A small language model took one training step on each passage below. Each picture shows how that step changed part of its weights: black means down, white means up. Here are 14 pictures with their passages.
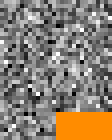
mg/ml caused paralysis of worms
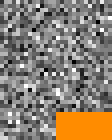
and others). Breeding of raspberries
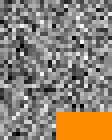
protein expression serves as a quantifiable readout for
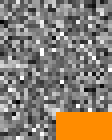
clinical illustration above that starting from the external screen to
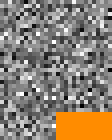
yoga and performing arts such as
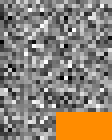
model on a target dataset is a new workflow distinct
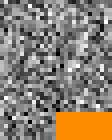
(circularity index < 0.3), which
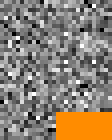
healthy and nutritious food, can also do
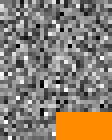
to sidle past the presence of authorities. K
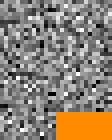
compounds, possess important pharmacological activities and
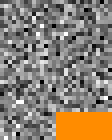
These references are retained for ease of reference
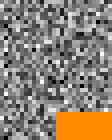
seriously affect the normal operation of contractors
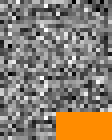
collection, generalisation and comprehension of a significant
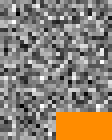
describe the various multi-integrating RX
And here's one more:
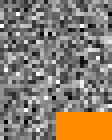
image nudge elastic band and Dimer
